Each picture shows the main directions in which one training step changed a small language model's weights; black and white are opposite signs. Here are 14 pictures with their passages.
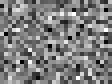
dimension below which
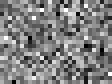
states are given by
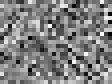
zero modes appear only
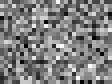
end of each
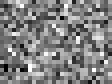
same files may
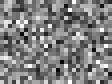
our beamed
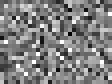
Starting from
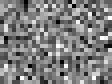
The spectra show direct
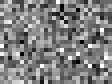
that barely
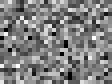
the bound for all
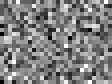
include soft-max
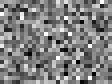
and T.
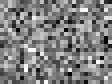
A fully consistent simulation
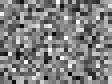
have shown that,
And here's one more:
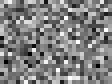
the $\eta$
